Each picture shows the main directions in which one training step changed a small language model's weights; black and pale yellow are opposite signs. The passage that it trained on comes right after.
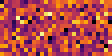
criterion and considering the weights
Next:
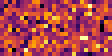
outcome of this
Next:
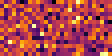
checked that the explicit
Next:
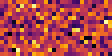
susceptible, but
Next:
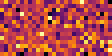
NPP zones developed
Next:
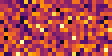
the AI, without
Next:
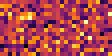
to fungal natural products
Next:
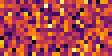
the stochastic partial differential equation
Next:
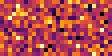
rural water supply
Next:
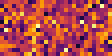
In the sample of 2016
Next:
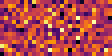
diluted with
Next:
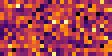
a positive integer sequence
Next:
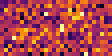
tests are performed with the
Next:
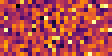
for elbow
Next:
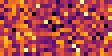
social, cultural, and
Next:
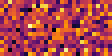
mention the book of
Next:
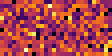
2015). This analysis was
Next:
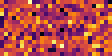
film was performed at
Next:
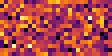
By using profitability
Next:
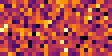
parts of the normal lateral
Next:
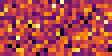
production using CTAB
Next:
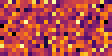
of our detection mechanism for
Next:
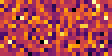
were published by
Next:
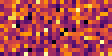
from total students.
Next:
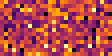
is a first-layer
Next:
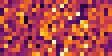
of the IDS via
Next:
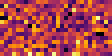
rate recycled
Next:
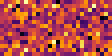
we have $$ N
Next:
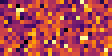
lattices of the form
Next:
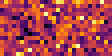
articulation produced by
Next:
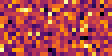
of maximal rank. Let
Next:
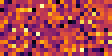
algebra automorphism of ${\mathfrak
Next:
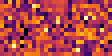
in preforms.
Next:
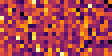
beneficial to ensure
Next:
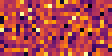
crop. In
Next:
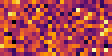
which stems, for
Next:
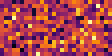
$ (and hence symmetric
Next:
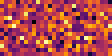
marked downstep remains.
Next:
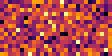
and multiplication by scalar.
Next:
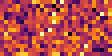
with $n$
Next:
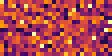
r_1 , which
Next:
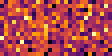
The most recent version in
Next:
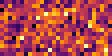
une idée du
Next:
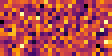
new configuration of lower effective
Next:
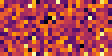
Moreover, it is independent
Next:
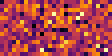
almost no facilities;
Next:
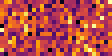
is frequently affected by
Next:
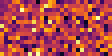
obtained by setting $\psi
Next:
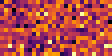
suggestions which improved the
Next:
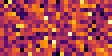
$N$ particles:
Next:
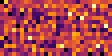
perform this construction ``in
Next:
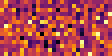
Indeed, we have seen
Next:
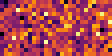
roots are real. This
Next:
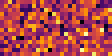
of $\lambda$ and
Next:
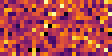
what happens when this
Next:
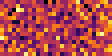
top row consists of the
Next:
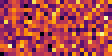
with the error in initial
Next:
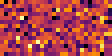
Positive School
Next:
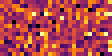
was prepared at a concentration
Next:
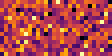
mean value of the
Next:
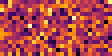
our distance formula and
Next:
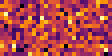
music is rare
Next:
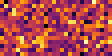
The degree to which science
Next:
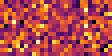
A WORD is
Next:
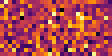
excluded segments into
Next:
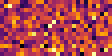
by the hardening
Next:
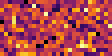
real or complex. If
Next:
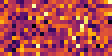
development carried out at
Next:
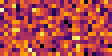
modulo $NJ$.
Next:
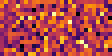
$G$, where
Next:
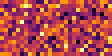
and not doing
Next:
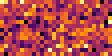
between the inverted velocity
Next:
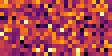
further impairing
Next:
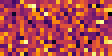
Education in India and
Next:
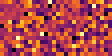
VA IP
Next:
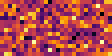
second set of experiments,
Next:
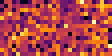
same step having been
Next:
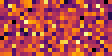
-\lambda b,\lambda
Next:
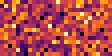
feature an electronic
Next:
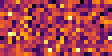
or you might be able
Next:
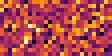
each indicator of the
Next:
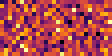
interface (UI),
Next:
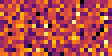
Exterior Interior
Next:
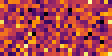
+ Sr. No
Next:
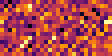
analysis of the use
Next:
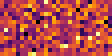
To see this, let
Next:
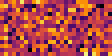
on academic writing should
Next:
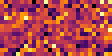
national advisory bodies
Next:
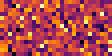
characterization of avian
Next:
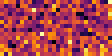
incur a significant
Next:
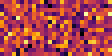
we must respect the fact
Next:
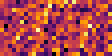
of a performer We
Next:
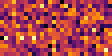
seek which features play
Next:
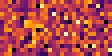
is of an acceptable
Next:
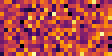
of $S$, which
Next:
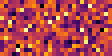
shock impulses
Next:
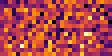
results which were received a
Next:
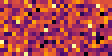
with continuous extension to
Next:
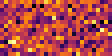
\blue{In this
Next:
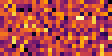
blocks of second shape
